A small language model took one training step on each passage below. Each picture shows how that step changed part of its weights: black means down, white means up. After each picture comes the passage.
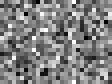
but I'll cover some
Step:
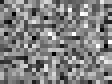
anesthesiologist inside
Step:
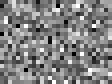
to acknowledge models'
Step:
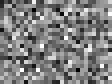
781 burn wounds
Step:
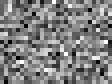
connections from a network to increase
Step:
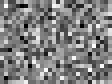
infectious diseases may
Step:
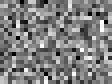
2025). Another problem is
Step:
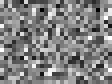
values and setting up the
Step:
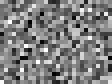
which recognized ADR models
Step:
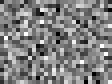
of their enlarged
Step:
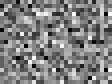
building. Thus, integrating
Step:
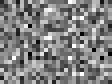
discussion have helped leaders to
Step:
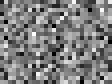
empty, except for a
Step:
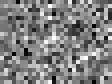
Recipes, menu
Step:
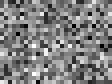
Powder Dosage
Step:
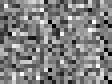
information retrieval techniques.
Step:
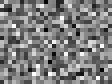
to identify the land use
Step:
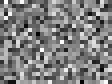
the spread of infection with
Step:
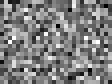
9(c) gives the
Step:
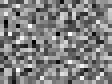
the analysis of the impact of the
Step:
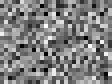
with mortality rates
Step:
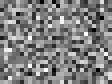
Pb > Cd,
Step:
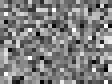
the radio blocks.
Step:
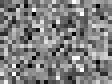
who currently has the highest
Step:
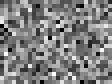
wireless local area network
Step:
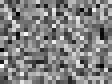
materials obtained in this way are characterized
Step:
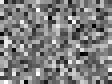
our sense-aware
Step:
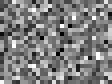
Ideology Humanist
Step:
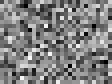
comfortable with the
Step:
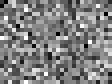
to identify and classify
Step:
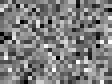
of 19th century
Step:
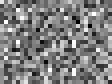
the Christian
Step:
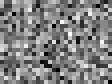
pattern on the component* :
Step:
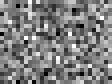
article 1 of the
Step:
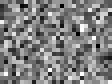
the research that artificial
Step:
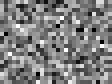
not recorded, however,
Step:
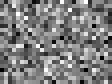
many unique stories of
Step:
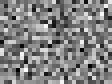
isotherm that is generally associated
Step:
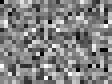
activity. - Pending.
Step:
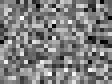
on neuroscience. The
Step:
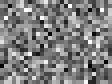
resource, as demonstrated by
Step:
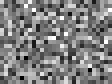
studies that composed the sample to this
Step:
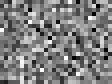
English sentences with a
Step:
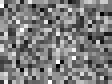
male 1 Hamlet
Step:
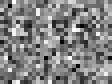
no internal actions occur can be
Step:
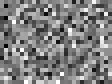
regards planning -
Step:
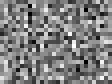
aids teachers and other
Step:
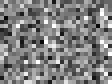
country aimed at developing an
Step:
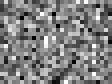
management programs that trigger
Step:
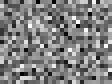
is true three properties of the
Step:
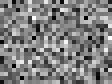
accounted for spatial
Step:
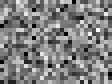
or permissible level of
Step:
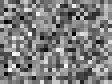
DNA extraction from adult
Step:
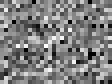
on a weekly basis
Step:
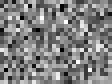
- Using and expanding
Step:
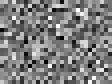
slip line field solutions for
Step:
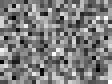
Cronbach's Alpha,
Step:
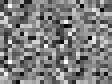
used to investigate the process of
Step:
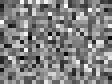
said before, is often
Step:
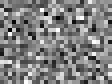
While core is the
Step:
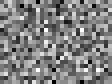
for re-identification. It
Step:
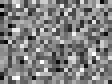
may be considered independent of the
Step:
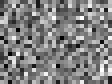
and recommendations for improving the
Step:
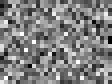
with traditional and new techniques.
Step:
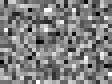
SCPM based diets
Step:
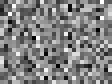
across the respective treatments. It
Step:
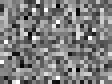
2 weeks. In the present
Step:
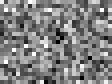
of academics in
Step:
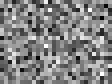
hinted at by the
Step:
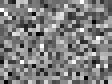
months ATU A1
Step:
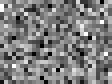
of maxillofacial
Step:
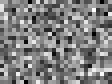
a feasible alternate
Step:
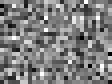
performance of SMEs in
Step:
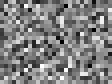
[11]. To establish the main
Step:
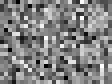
healthcare workers such as
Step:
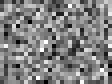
including document uploading,
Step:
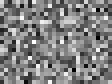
and peaceful life.
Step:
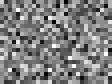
Primary health care is
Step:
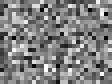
useful guidelines for the
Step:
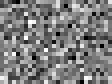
Candidate Mass
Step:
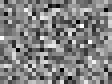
and Sri Lanka such as
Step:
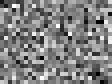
solid waste management education and
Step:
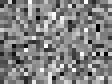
US blockade of the
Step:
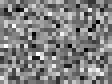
Benin City applied
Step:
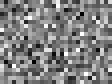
proposed an equation using subject's
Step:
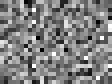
expressed by the participants
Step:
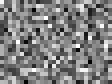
and effort. Through it,
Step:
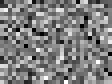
highly specific and selective
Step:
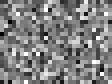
larger cohort investigations.
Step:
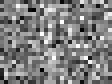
still alive he styles
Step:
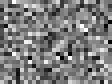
eleven non-DL and
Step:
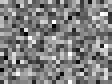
one hour interval time
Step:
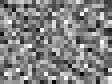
created. To research the integration
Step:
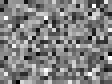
corresponding to the predicted
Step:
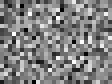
that, on the one hand,
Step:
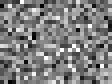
city of Aba in
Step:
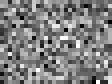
test among the different experimental groups The
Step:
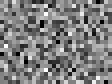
or less relevant to specific
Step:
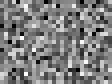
2010) and oil yield
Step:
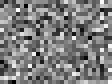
of Web, CORBA
